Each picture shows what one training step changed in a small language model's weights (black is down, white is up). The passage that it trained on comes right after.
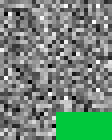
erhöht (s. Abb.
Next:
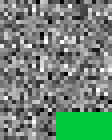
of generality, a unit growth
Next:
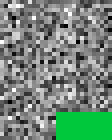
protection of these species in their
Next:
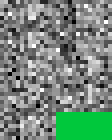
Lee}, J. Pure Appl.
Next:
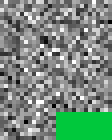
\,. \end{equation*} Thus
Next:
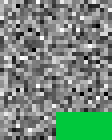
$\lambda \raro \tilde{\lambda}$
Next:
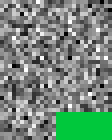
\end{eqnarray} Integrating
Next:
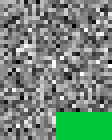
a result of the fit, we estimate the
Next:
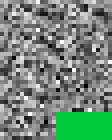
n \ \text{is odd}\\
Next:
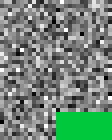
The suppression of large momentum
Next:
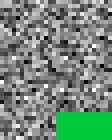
\ref{12.4} is therefore a
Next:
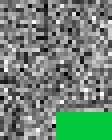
within the nucleon target.
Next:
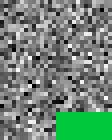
we conclude that $V''$ spans a
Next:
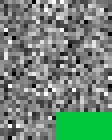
large because $E_K$ is
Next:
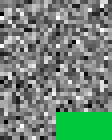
trabajo, si esto no se
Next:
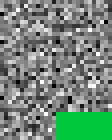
dentro dos estudos
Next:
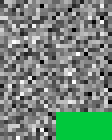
[7]. Paralelamente a
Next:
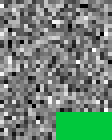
sum of the fluxes for all stars
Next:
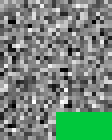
T_x\Sigma\}$ is submanifold
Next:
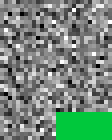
west and orienting vertical lines
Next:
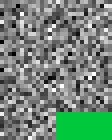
de Josefo. La actividad
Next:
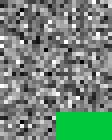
A Comprehensive Review.
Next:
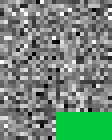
sulla terra, e quindi di
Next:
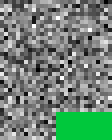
ijtimoiy va psixologik
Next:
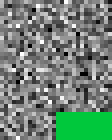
inicial del terapeuta, el
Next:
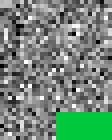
an $\epsilon$ separated set with respect
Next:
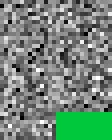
Hermann Fiore in *Il
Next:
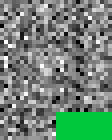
incident x-ray photons with
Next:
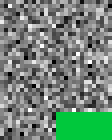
it will provide fundamental information on
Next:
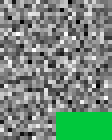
small. } \end{remark}
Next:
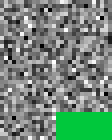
implies that every proper class of graphs closed
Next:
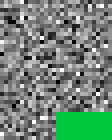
occur in the actual ground
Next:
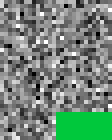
Na maioria das vezes eu
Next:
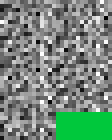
mg/L. O STD é
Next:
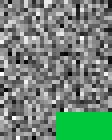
offenders is given by the ratio
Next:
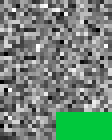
under coordinate transformations.
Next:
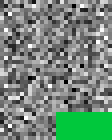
Here $C$ is a constant depending only
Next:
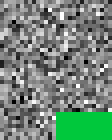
be a bounded interval and $A:
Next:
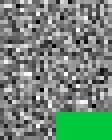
growth of a subtree that is a
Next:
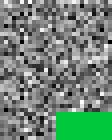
of the document $d$, and
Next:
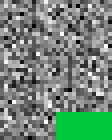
blue shading; numerical values for
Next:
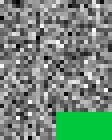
If $S$ is any syndetic
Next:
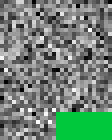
for attackers to manipulate an
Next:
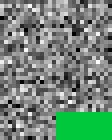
population, $\alpha$ is a positive
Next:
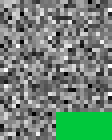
the phase transition (ignoring
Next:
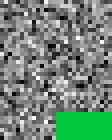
cette situation, la courbe
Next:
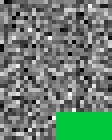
турли биологик
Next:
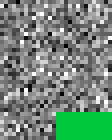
does not increase the expected number above
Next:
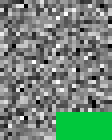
first choice of our own is a
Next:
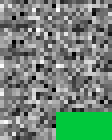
$n=p^k$, then as
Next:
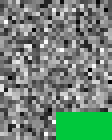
pouvaient, à la session
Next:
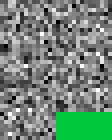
alma cuando se despide del
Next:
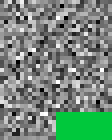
can use theorem \ref{theo2}
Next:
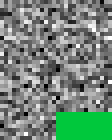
le meilleur des attitudes et des
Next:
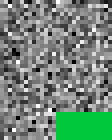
heads to independently optimize
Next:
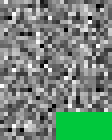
Hunan Key Laboratory
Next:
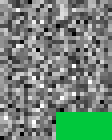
importante que todo el mundo
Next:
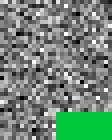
from now on $\Phi$ refers to the
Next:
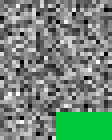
abasteció mediante un
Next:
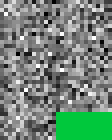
2024) uma análise dos
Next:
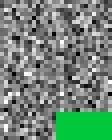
may be far from a minimizer of
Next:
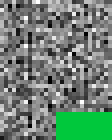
digitais para que as pessoas
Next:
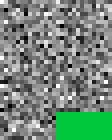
in Section V. ## 2
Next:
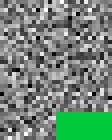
$1/M$, but at threshold
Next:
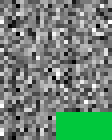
Thus by $(${\cite [Theorem
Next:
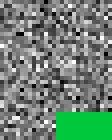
hodisani havo va
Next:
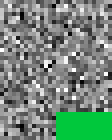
$\Spec(\bar k)$ endowed
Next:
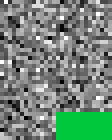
so assume the extension is Frattini,
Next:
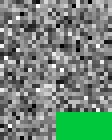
in some deviation from this leading order
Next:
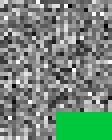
characteristic $-1$. Let $V
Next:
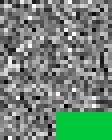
determine that the electronic
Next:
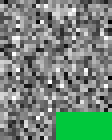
geometric proofs of the Hasse
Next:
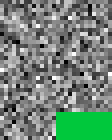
project with speech-enabled
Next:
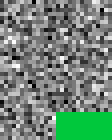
discrete case and for the construction of the
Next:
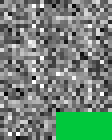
mumkin bo'lgan yoki
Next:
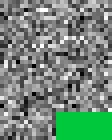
negatively charged particles. The
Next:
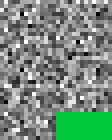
\end{aligned} \end{equation}
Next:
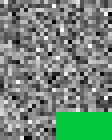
Channel model | Rayleigh |
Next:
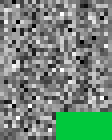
translation invariant and the solutions
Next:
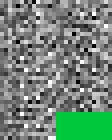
для вивчення
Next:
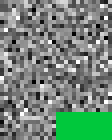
$\mathbf{H}$ and the finite dimensional space
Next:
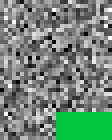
However, since the groups we treat
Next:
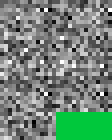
ustidan to'g'rilash
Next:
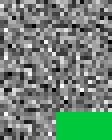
for a solution to this problem, one cannot
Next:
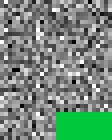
This immediately implies that if
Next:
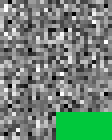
milliy qadriyatlar
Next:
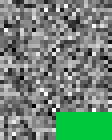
estimation problem, where one seeks to
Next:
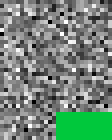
tilim qovun" kabi
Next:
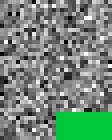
not in $C_1$, thus we know
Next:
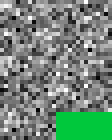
escaping points} of $\Ek$ is
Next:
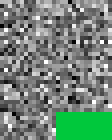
the line remain invariant. The
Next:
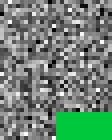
politici attraverso il
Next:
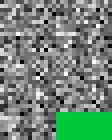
que les alg\`ebres
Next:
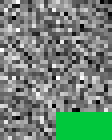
to describe rare events (cf
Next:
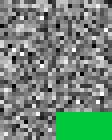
line).} theorem). We can receive
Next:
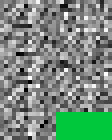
\begin{align} \BK{\h
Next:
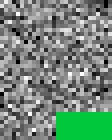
Gaussian field $\left(
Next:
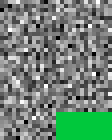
a algún ascenso o
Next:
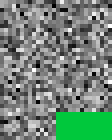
4258 is not too far from the
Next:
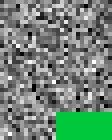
zero (the rate of increase of
